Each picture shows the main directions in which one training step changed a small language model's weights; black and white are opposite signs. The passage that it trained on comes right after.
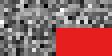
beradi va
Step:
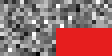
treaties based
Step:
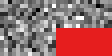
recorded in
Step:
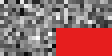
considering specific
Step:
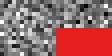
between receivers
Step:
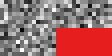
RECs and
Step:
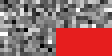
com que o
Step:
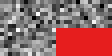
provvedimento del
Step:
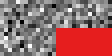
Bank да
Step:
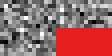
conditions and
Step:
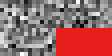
side in As
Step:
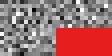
zones the
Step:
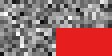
disease and
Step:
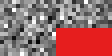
influence financial
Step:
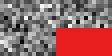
yang lebih
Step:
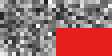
at a fraction
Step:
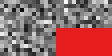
in parallel
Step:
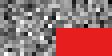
they are a
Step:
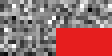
se ven
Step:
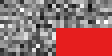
period of
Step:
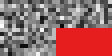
autonomy in
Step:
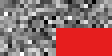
XVII в
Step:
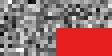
the original
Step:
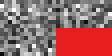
any pain.
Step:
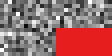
I N G G
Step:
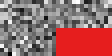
students in the
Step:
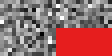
adapted to
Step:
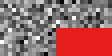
to select the
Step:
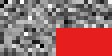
improving design
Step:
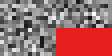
into account
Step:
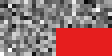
in Sri
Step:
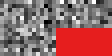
assim como
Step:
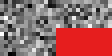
the protection
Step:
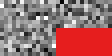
discovering new
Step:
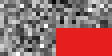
I - The
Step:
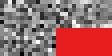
variem suas
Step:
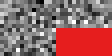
out, images
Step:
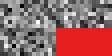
both STM
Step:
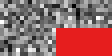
economy. -
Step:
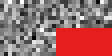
oră de
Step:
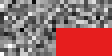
are of special
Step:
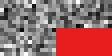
effects of
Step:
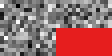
the periodic
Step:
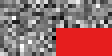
objects 2
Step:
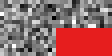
além do
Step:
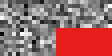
at this stage
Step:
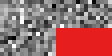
solid resin
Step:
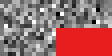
a segunda
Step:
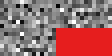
The resistive
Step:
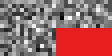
the impact of
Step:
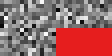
very small
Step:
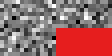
del siglo
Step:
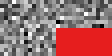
impact of
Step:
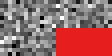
adaptive learning,
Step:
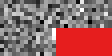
is the primary
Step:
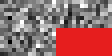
figure is
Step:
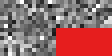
anos de
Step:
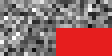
de la Base
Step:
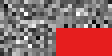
and the problem
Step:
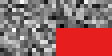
such as:
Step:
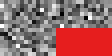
with Full
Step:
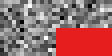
é sempre
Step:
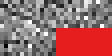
of the US
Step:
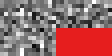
y sin integración
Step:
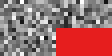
sites that
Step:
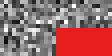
das Forças
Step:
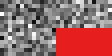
proves that the
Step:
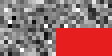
так как
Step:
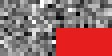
décadas com
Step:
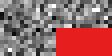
a specific
